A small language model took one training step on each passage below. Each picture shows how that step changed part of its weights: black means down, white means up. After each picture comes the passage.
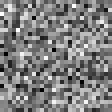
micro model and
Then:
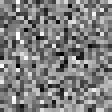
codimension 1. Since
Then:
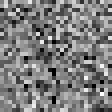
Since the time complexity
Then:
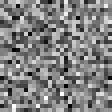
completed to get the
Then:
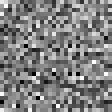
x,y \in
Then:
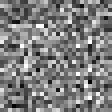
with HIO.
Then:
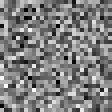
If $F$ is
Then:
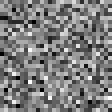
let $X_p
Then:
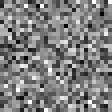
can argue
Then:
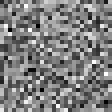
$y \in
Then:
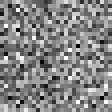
lower bounds
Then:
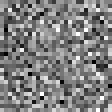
or the spread
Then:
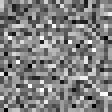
is in the points
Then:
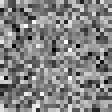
Note that the
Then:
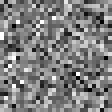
and {\sc G.
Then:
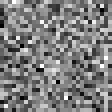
By the inductive
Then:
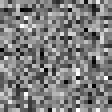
(b) the
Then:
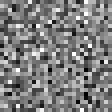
for any $\lambda
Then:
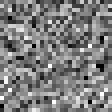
as this intersection as
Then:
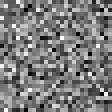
center of
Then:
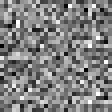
vertices is coded
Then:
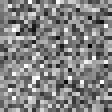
$[x]$ the integer
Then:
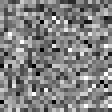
\},\epsilon)$ of
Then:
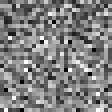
in the plane,
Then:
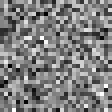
Then the value of
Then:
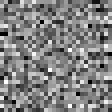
\vsp For
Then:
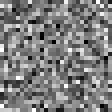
we see that \[
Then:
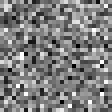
integer translates form
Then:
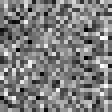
Thus by the inverse
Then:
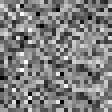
If $0\leq
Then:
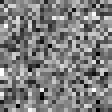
all admissible
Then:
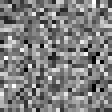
the surfaces
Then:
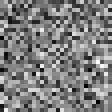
have the best
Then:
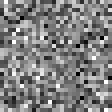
This serves as
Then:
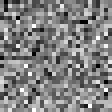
approximation is that the
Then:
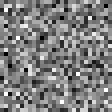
filter to the
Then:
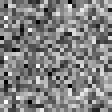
this article
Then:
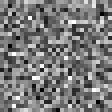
to the translation
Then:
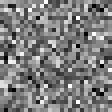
a quasiconvex subset
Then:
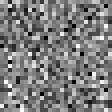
statement $\sigma$
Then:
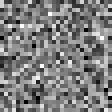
that the assumption of
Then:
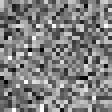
is part of the
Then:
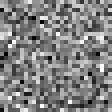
As this sum
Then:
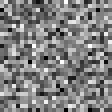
formulation})) for
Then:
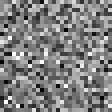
vector bundle connection
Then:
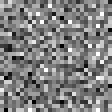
the orbit space
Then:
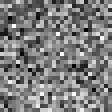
of the variables
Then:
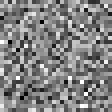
= 0,$ $\varepsilon
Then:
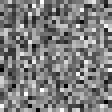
We know, see for
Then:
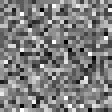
z) v, v
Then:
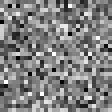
issues in the
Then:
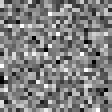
that the same relations
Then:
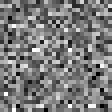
to the case of maps
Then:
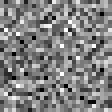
nothing but the
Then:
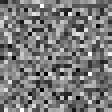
radially symmetric
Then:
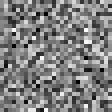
Then for all regular
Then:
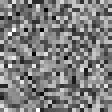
function $g$ is
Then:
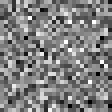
via cutting
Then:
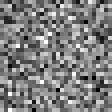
the asymptotic
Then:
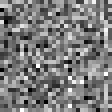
conclude that, if
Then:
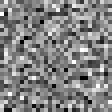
- i\infty,\
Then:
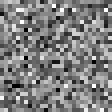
polynomial families.
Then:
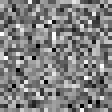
for all $z
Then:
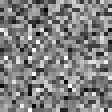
stationary point
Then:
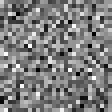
are incomparable
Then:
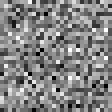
Then $$ {\mathcal
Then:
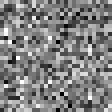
Riccati equation
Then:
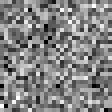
Things are now
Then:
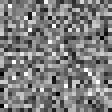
that $f \in
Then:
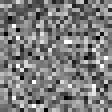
of the second kind
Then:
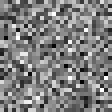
at least of order
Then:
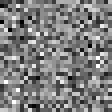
$s$ in
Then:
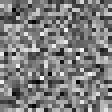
we give a
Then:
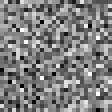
\nabla P +
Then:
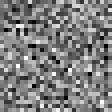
by computing the
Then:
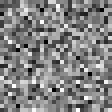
fields that vary
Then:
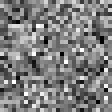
with the set of
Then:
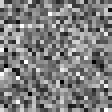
that the following conditions are
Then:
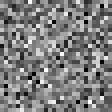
for an iterative
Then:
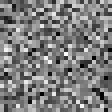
the elliptic
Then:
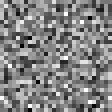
The indexing in
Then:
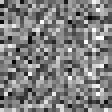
roots of
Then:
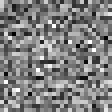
is also in the
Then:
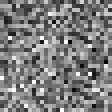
in the quantum
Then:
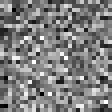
we say that the
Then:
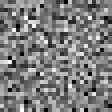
$\uue$ is
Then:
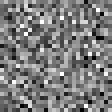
procedure as
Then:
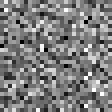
the performance
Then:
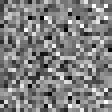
selecting all
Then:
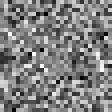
Then the relative
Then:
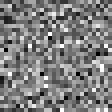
the focus
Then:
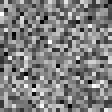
rings $W$
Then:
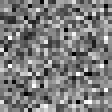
support of a
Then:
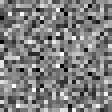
1$ vector given by
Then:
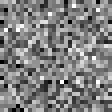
O atoms,
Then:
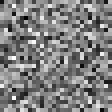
$A$ and
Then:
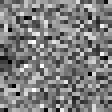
$F$, then the
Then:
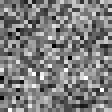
locally affine spaces.
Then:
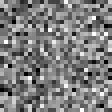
both sides of
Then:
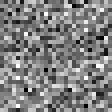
general this is an
